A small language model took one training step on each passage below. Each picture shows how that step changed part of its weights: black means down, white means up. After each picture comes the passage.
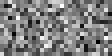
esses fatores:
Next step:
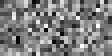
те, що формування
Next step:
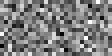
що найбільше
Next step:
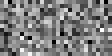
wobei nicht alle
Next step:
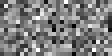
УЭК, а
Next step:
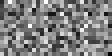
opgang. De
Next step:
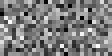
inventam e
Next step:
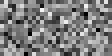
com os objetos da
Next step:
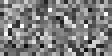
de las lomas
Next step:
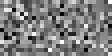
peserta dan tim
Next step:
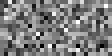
conexiones efectivas
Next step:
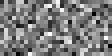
bo‘yicha olib
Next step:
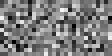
combinación entre la
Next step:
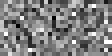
к растительному
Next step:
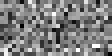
em Salvador,
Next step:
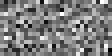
ministério público do
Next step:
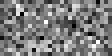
amaliyotda ushbu
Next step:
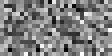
sich Eltern ein
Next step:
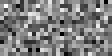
drástica a atividade
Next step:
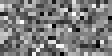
necesidades individuales de
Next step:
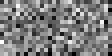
ishlashda ishning
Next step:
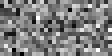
mumkin [19,
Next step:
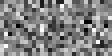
ва ниятлар
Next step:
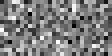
qayta ishlanadigan
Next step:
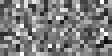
Professor of Fergana
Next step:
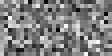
insumo las
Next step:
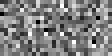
de alguma forma
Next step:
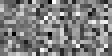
su vrlo
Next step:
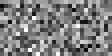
guru dalam
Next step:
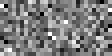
materi ajar,
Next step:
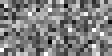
M. The role
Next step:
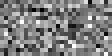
su menor tamaño
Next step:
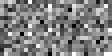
kunning dolzarb
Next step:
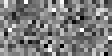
le jeu des
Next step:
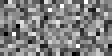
оралиқ ва
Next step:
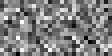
tashishni rivojlanishini
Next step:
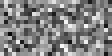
Freitas *et
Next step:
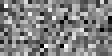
território. Ao
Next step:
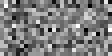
selon le temps
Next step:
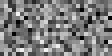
una mejor estructuración
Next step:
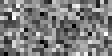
регулирования в условиях
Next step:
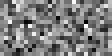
masala bo'lib
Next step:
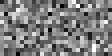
hujatlarini qabul
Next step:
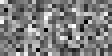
submerso em
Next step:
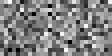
un concetto
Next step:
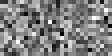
funcionários, alunos,
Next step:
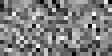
muhitda serunum
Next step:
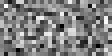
o enunciado de
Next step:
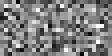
na parede
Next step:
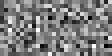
mit internationalen
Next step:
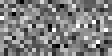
dan setelah
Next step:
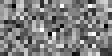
добри практики,
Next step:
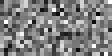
paciente. Quando
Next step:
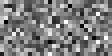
The author of the
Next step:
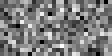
brendini yanada
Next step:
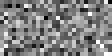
sostenible, análisis
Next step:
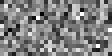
tratados. Os
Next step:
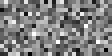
team investigativo che
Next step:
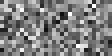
brasileiro que melhor
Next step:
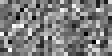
olan cehennem
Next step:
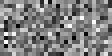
центр всех
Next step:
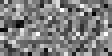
ko‘nikmalar va
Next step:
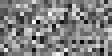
psicológica, e ou
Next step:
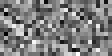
voor elkaar en
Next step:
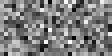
три основных аспекта
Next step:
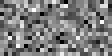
del hogar.
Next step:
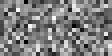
qilish orqali mahalliy va
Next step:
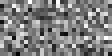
donde se resalta
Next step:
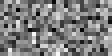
Culture et
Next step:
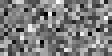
Produtora da
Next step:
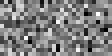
tartibga solish va
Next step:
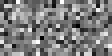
devorlari va
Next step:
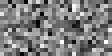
til savodxonligini
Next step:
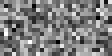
3. NOVAS
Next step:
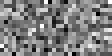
were explored;
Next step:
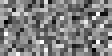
Journal of the Sociology
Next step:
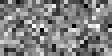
снизу, и
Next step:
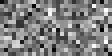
alunos, e, se
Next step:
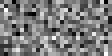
will be able
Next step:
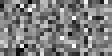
tutgan o'rni
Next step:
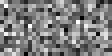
aljibes grandes
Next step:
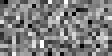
de similitud y
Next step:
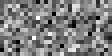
yoshli bolalar,
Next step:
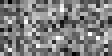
social e a violência
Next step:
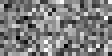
PILON Marc
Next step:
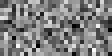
массой тела
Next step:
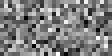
de membros do
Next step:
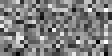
deixar de ser
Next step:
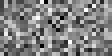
de direitos, que no
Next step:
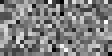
rendimentos, já os
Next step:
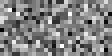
Los resultados referidos han
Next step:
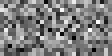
façam necessárias
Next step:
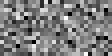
personeel bij de
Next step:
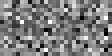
de 3 millions
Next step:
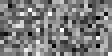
dx dy =
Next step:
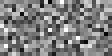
الله I
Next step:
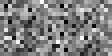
hukm va xulosa
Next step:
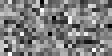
с глаз
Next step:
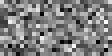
diverse semne
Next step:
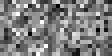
boyunca enine
